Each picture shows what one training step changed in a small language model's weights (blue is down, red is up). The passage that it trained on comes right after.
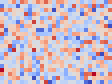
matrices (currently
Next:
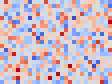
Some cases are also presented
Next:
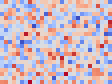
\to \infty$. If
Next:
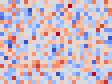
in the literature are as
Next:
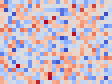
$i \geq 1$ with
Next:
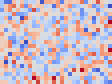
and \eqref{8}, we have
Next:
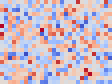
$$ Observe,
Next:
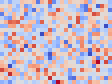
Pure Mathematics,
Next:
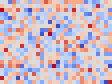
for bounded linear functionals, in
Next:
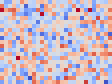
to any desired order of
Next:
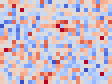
operator on $Y$). Its
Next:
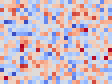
very general $L\in
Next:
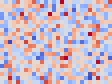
Our approach is to take a
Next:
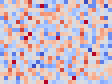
property shows that the convergent
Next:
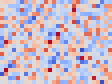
open question is it
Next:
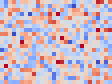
partitioning set. The
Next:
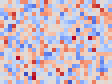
outside the scope of this
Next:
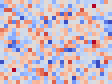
$1$. Note that for any
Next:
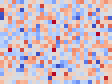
the same expression depending on
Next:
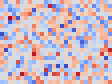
$d_3$ are minimal
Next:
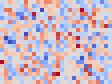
the integers positive $a,
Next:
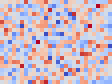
boundary conditions. \ We have three
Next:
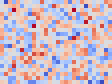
was the strongest result
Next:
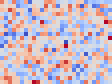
is a proper dense subspace of
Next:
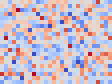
$\< F \setminus U
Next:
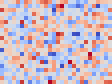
continuity of solutions} \\ The
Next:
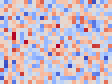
\sum\limits_{j =
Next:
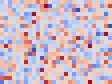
family in $H,$
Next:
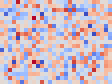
of odd univalent
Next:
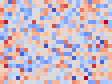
projection on the first factor of
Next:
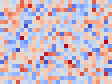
of \'etale
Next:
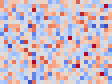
\right) \end{align*}
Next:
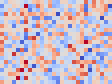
distributed charging algorithm
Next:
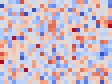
\leq 5$. we give the
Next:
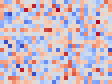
the degree of appended
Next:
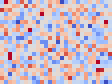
Dirichlet forms (see
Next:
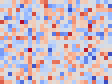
using the confluent
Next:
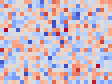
the following convention in the
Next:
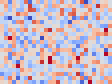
the square brackets
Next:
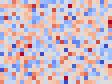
examples are too complicated
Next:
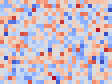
less detailed than in
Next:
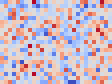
second order splitting error, and
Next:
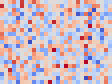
stochastic equations
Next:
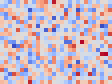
not be reliable using an
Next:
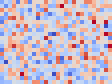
full row rank for all
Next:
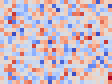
and these numbers are known to
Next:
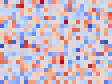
of elements separately. If
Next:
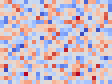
the NT-theorem for
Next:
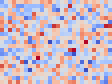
type and of noncompact
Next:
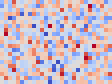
\end{equation} \noindent We
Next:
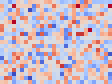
Consider $$ \lg =
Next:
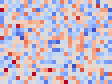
flat normal bundle is a linear
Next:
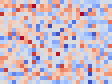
of the earth and ${\bf
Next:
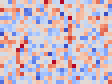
for all $x \in X$,
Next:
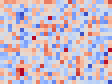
the equilibrium condition in
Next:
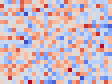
that tighter bounds on
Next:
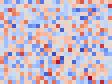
fill this gap during
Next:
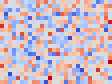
With this understanding,
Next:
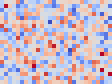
. Then it is easy to
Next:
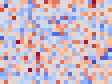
a reciprocity law
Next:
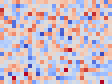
Proof.} Suppose that
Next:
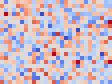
i \rangle}$ gives us $$
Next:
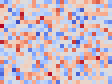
Many variations can be
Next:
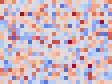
of knowledgeable bees
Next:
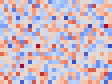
\end{eqnarray*} This completes
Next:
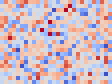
increasing sequence of finite
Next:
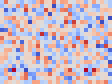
$g-1$. Under the
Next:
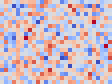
V}$ it makes a
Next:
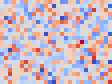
and since $R$ is
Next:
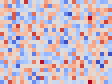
be the diagram obtained by
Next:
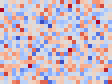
Boston, MA:
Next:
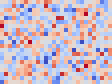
mean, in Eq.
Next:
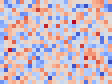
$>$ for k to k0
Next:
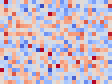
P, B\in\mathcal
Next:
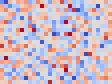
of the shortest period
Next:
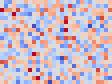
to satisfy as many of the
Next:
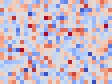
if $y_n\rightarrow
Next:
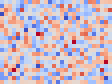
enough unknotted
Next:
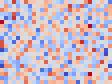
being in-distribution using
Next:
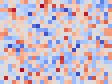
a norm on the vector space
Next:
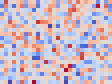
study the low voltage
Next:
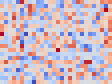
by true harmonic
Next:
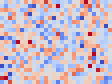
a regular leaf (if it
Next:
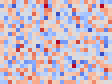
find the transforming matrix
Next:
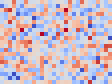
roughness $p$ if it
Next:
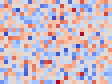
measures}. 2nd ed.
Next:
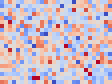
groups of $E_8$.
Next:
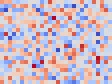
matrix accordingly; thus
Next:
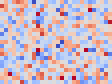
Jx_ODE in the
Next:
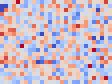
the fractions included in
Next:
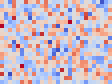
table, one should
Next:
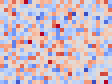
\dots, A_n \in
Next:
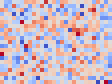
lower bound follows. On the
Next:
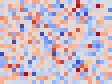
maximum length. Let
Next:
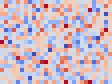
the pitfall of having
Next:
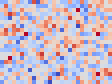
does not split trivially,
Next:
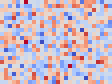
be expressed as a sum of
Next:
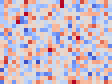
They can easily be
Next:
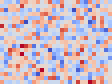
extensively studied
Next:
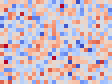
\qquad(T^\e \le
